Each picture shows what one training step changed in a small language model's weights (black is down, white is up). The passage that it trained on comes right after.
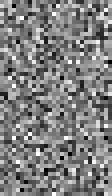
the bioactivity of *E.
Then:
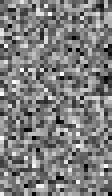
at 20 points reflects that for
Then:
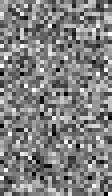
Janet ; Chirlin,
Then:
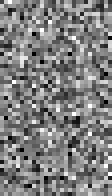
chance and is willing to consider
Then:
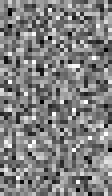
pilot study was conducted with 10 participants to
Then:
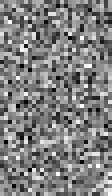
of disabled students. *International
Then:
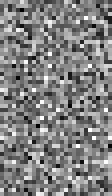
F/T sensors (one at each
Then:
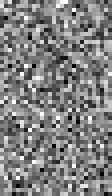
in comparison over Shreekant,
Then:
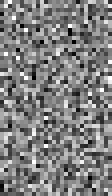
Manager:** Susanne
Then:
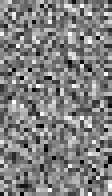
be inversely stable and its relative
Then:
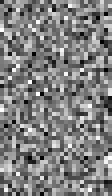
findings of the study, it was recommended
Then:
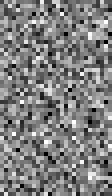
more lesions than clinical examination,
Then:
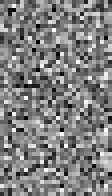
lower limbs of 4 days duration. The
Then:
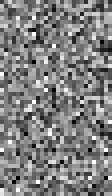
The disruption of energy is located
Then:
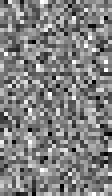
are some differences in liability for
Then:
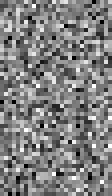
these aspects could lead to better oral health
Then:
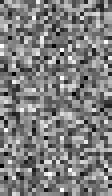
The approach based on artificial neural
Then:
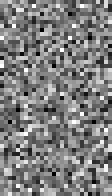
with spectrally effective signals under the
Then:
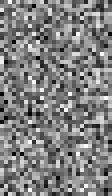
is used to identify the driving propensity
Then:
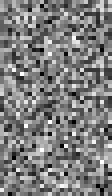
and from 0.15" to
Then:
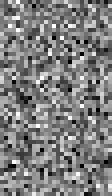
responses and ensuring that no
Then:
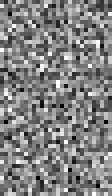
gas at a flow rate of 50
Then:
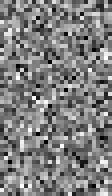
written as: $$x_i
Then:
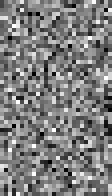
[8]. Commercial simulation packages allow
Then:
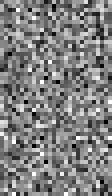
ratio (SNR) of the measurements
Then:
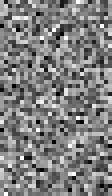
in harmony with nature, improve their
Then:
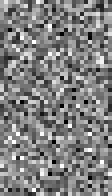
Zeiss, Jena,
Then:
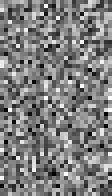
tunnel. Method for
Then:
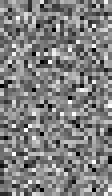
and transactions among the engaged business partners
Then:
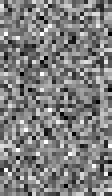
n_i represents the number of thermally
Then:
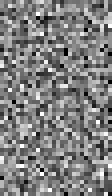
at both 30 and 37 °C and
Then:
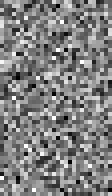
practices. Within this regard, educational projects
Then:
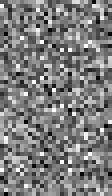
parents in inclusive practice; using
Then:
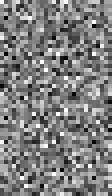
while some other IPO firms
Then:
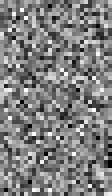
bits for the processing. The sizes
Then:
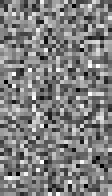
as resource management (Malkawi,
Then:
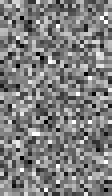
So : Software Va :
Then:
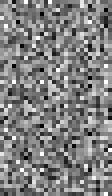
*Xenacanthus* or
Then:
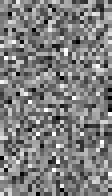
meters per second. 1.4.
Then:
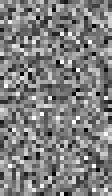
obtained from all subjects involved in the study.
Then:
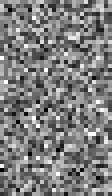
rule of law, as well as
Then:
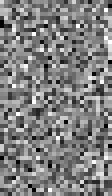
299.0 Derivative with
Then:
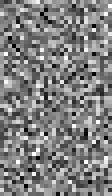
the departee arrived
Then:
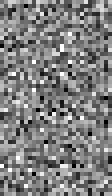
field of interpretability is gradually
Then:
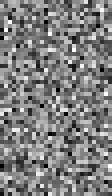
of consecutive quadratic
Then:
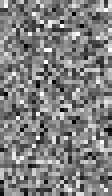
TAMs from 40, and collected tissue
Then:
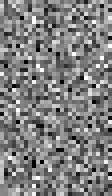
Variance) for linearity assesses
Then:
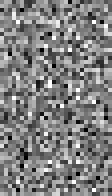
MAM wrote and contributed
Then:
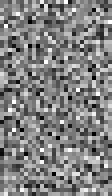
al retrospectively evaluated 70 MPT
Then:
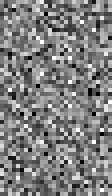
as regards 24 h postoperative total
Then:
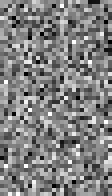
and mental health. Reviews were
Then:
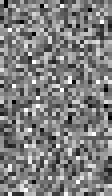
is wine, which multiplied by
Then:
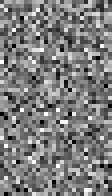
hernia repair include; ease
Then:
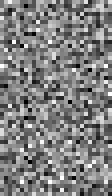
immune system has evolved
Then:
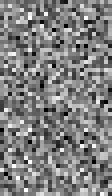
typically set ambitious
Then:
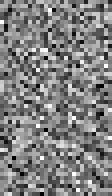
some GFRP [2]. The other
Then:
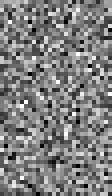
of RESINSURF at
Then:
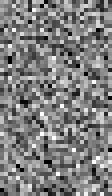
(11) can be regarded as the
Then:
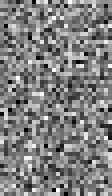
in terms of career progression, there
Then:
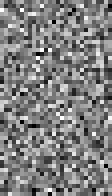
3. Average cumulative
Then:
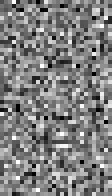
recognized as responsible for a series of major
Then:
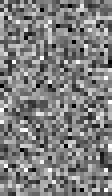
or cure of divers diseases.
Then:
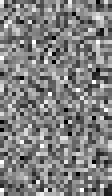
Plantarflexors 39
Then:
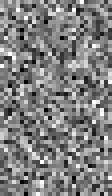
was carried out in collaboration between all
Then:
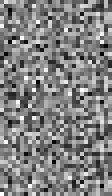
soils, annual rainfall from
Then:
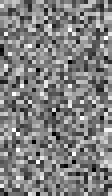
Faculty of Agriculture,
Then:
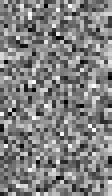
statesman, Amir Temur,
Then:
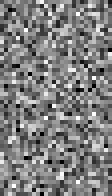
a very high vacuum, so
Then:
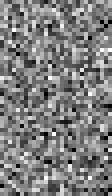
finding is the overreliance on
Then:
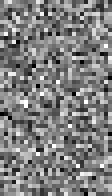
the initial profile can also be made dynamic.
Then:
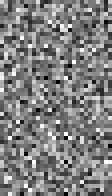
Breaking down stereotypes
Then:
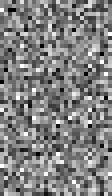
half your plate at every
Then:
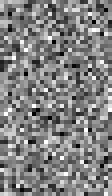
area. Source: Author,
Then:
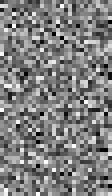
processes (Hall and Carter,
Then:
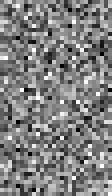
changes. The ratio difference image is usually expressed
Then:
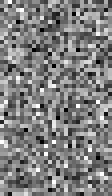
Academic Settings Module
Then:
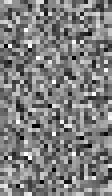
the promise of these technologies,
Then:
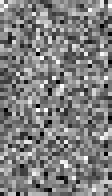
development, as the carbonates are easily
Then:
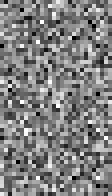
simple yet efficient electrochemical method
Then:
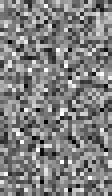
Basic Income Earth
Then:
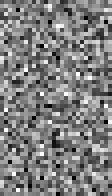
nappes represented mainly by
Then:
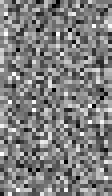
Years in Wakatobi
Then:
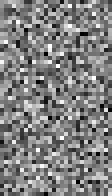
Educational Development - in 16th
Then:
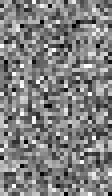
peasants. He appointed
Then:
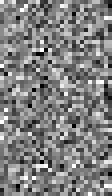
3. Product Quality
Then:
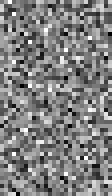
police itself is not the best
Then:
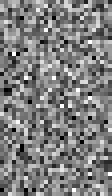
p$ Data structure: Array
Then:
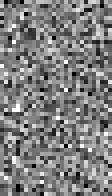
developers to join our collective
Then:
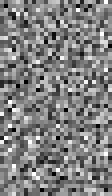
that ecotourism could help build world
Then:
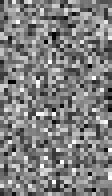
collateral database. On
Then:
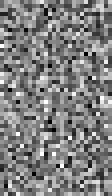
which highlights the importance of multiple knowledge
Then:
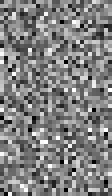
'stand' > yu: li
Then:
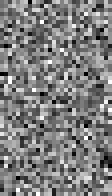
(3 of 4) Student academic performance
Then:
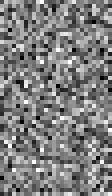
social inclusion. CSO or NGO
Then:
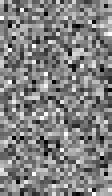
of parameters. IE3D full wave
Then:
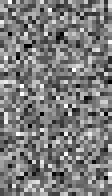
may lack it. Hence, they cannot
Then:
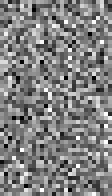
led the Kosovo
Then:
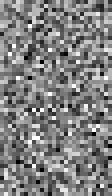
Strategy** – Incorporate
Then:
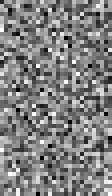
disease [4]. Patients with
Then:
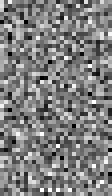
markets: 70 % population living in
